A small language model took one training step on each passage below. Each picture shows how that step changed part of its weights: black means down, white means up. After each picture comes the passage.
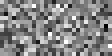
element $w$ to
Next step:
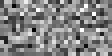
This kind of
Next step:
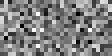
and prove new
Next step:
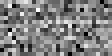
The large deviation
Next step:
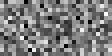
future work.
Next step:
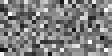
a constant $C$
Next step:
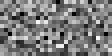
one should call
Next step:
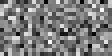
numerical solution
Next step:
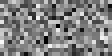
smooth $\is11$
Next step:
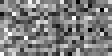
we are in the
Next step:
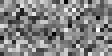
is expressed by
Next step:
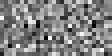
analysis are
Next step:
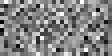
any $k$
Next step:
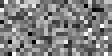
all coproduct
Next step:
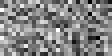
the first $L$
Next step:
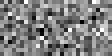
(iii) in
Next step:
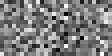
for the compressed
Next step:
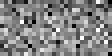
of this article
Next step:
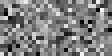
In this section we consider
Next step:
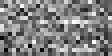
the subgroups of
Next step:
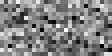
$W$ is the
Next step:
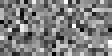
Section 2 we prove that
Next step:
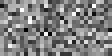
preceding 0's
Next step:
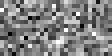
to the generator
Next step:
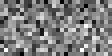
KAM theory,
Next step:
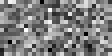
it is said that
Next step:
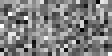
$\langle \langle o
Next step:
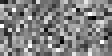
by a sphere
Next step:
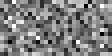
de Recerca
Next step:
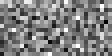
for all } t
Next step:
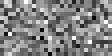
functions $F :
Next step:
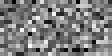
lemmas we state that
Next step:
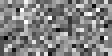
consider the relative
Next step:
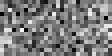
and commute with
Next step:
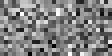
inequity in social
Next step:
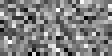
to these vertices).
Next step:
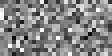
notion of generalized
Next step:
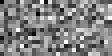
unit disk have
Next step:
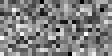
the proof seems
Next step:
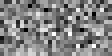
other words,
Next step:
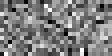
sampling operators
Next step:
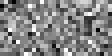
with respect to strong
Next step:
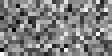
and the square
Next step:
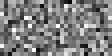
\}$ converges
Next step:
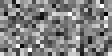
F_i$ given
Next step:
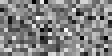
for {\em some}
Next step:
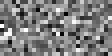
symbol $\otimes$
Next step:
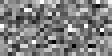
that A is a proper
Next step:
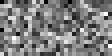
namely: to
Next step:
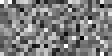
for the Abel
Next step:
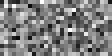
partition of type
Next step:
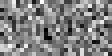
will sometimes write
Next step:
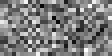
those with unique
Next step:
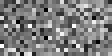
formulas can be
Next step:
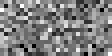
the purpose of
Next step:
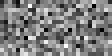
an involution
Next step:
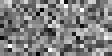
in disarray when it
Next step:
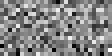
stationary and closed
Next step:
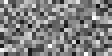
variables. With
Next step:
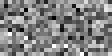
in computational
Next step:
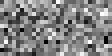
is generated by a
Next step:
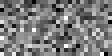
to understand the
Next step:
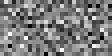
hand, on the
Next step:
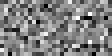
studied by
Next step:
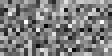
acts by zero
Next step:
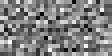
algebras, so that
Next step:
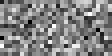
with which the rank
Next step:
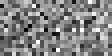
points on the boundary,
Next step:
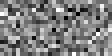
system.} In this
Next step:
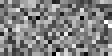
from $c$ by
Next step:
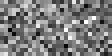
convex set,
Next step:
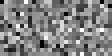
Most of our
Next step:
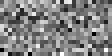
is an integral
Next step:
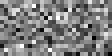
subset $I$ such
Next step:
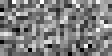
the genus of
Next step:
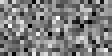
we answer
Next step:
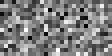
\] Note that
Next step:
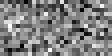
entropy weak
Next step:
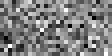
using the definition of
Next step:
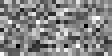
our design is the
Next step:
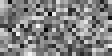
expectation on
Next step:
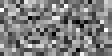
to assign
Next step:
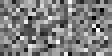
was solved using the
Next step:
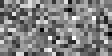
it is sufficient that
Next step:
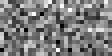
be two complexes on
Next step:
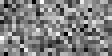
problems abound in
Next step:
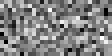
integer $d\leq
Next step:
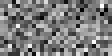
F_t$ and
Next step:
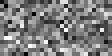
be interpreted as
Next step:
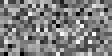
which induces an
